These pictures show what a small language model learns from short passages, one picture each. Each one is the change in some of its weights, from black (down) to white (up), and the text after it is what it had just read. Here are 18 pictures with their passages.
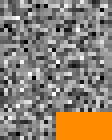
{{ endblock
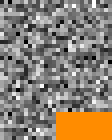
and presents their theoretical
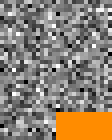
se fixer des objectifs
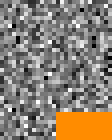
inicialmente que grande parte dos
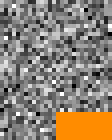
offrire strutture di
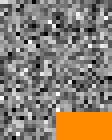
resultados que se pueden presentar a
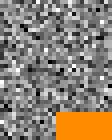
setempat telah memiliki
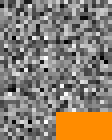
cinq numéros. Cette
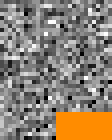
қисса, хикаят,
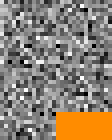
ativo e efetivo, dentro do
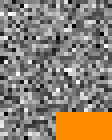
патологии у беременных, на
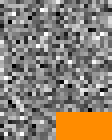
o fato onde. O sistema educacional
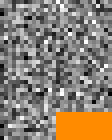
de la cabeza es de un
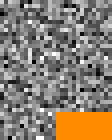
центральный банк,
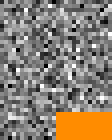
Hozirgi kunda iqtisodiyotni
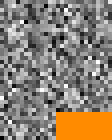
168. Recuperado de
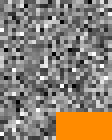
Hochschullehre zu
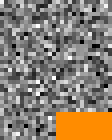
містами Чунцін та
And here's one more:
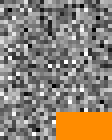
национальной экономики,
